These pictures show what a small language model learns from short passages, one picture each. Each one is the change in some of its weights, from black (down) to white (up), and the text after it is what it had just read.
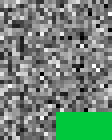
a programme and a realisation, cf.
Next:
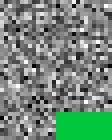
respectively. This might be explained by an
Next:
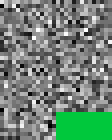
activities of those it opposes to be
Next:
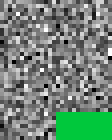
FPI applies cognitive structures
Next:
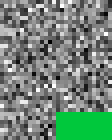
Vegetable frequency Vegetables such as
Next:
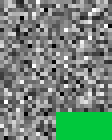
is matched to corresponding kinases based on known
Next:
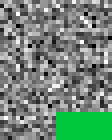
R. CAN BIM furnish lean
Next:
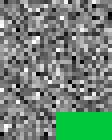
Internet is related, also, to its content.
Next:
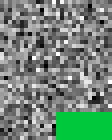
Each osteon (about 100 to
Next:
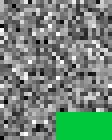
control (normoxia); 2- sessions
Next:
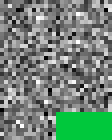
efforts to be made and overload of working memory,
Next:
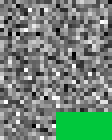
Classes. whether they are Hindus or
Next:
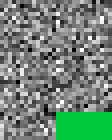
of model, several assumptions were considered, mainly
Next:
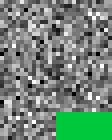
The introduction of priority traffic on route
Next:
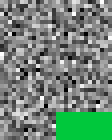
the Company. ➤ *Analysis of
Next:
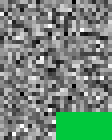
the samples cycled at 673K. The
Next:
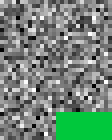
affects the psychophysiological state of a
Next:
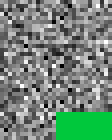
the KIIS [2]. 63% of respondents
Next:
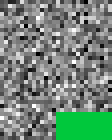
considers an extension of the mathematical
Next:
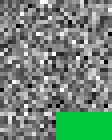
content in wheat grains and total
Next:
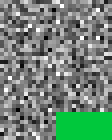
Given the isolation of the island, and
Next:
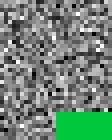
a foreign language. Secondly, in order to
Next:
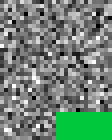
message, an unexpected form of
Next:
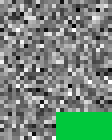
broadband internet connection 1.8
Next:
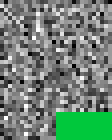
required to pool their resources in terms of human
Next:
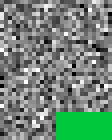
similar to [5] and [17]. We used the
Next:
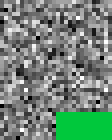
a small and benchtop scale.
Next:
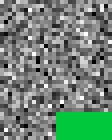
Performance Index (RSPI) for developing
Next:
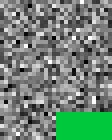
formal language capable of expressing executable
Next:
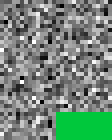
modeling, if properly validated with laboratory
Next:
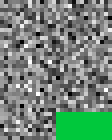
is associated with adverse fetomaternal outcomes,
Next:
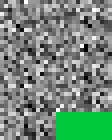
RESEARCH AND INNOVATION
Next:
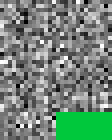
mm²) were chosen as adherends
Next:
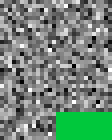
Innovative water billing 0.623
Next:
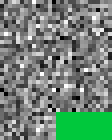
strengthen physical and biochemical barriers,
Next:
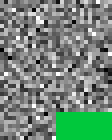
improve the lateral stability of the train. In
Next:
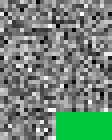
the transaction, the personal information should be deleted
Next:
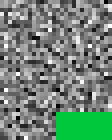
a continued fraction have been found. Now it
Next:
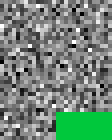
B have lower probabilities, implying that fewer respondents
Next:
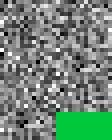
including static analysis, dynamic testing,
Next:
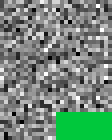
for 28 initially selected stations are provided as a
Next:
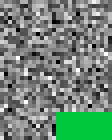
to the i th neuron, is a normalization factor
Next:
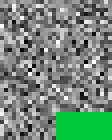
dyspnea) • Severe
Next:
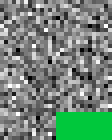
increase the necessity of a scientific and rational self for
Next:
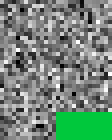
No 20 (10%) Failure of LAM
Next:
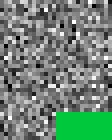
(β) estimates for focal predictor
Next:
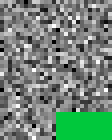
fertilizer and biogas. The
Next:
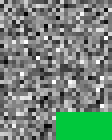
isolation and in determining the value of a number of
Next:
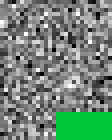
It formed an insoluble copper
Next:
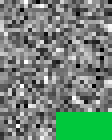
age, sex distribution, smoking habits In
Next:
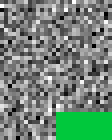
out of the transmitter, strikes the
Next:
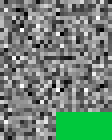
cases, modeling involves constructing models that
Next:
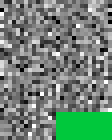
order to achieve the research range, the analysis of different knowledge
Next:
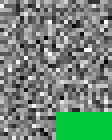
eurostat is used to analyze the financial
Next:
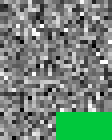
history of individual rights is the 1948 United
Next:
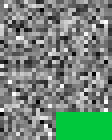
funnel bottom in to the opening
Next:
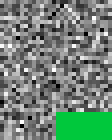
planar motion was defined. In addition,
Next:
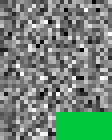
Philosophy Colorado State University
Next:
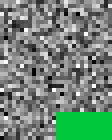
a focus on scholar- and community-led
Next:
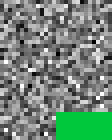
ECMWF winds and temperatures, and
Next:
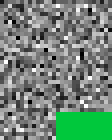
data, approximate computing circuits significantly reduce the
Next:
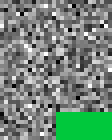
\mathcal{C} is about 5 cm, which is
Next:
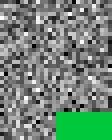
can partially be relieved by a change of
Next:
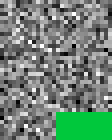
game is a contest wherein several players
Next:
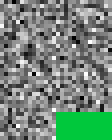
whose boards they sit. Sometimes, this
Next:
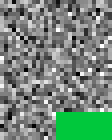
**Main Clinical Finding:** A
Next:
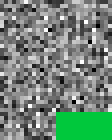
were extracted on the basis of record quality only and therefore
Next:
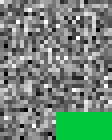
dimensões: alimentos locais,
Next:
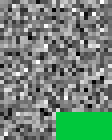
Suspected colonies were subjected to a
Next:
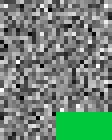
by the authors, this expression goes beyond
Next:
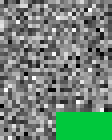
Moreover, 97% of mobile malware targeted
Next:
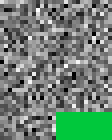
Modelos de Negócios;
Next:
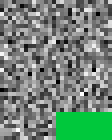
of the Second Year Students of MTs
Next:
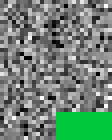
systems. Front. Appl. Math.
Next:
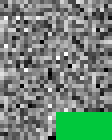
(multi-walled) were synthesized
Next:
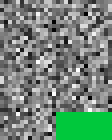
setup time by up to 18%. The use of
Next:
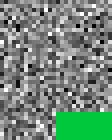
on biodiversity, habitat
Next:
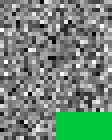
naturally regenerated forests is
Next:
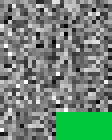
Detection, Machine Learning,
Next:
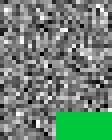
as well in site 2, is often only found in
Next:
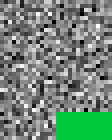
set yoghurt with or with out
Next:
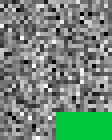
medium was added to a 25 cm² flask and the
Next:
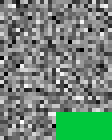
is possible to obtain an E2E entanglement.
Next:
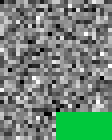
means of Poker vibrator to ensure the proper
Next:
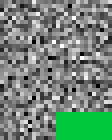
of unconstrained optimizations. The strategy
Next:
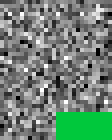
important condition for development and implementation of the manpower potential
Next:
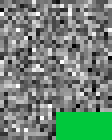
of the literary model, in a certain sense
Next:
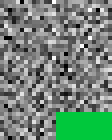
NEST NICE NOSE
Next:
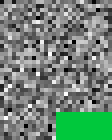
colour is generally lighter, from tan to
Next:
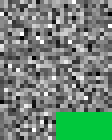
the roof air permeability through the development of new
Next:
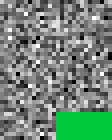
student can be quite daunting.
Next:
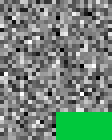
Emergencies Department, so from this position,
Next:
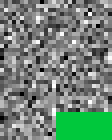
tool holder interface, in which the bearing
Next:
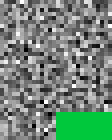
“Few men think, yet all will have
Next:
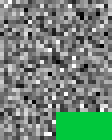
- Naive Bayesian classifier -
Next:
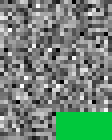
shows, for the first time that the chaotic
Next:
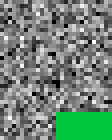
to process complex pattern images and can be trusted on
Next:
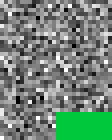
Liliaceae Langarey tarul
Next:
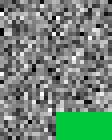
which extends from the cloud to the things
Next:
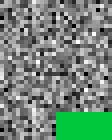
me to modify it to modify R3 The mobile
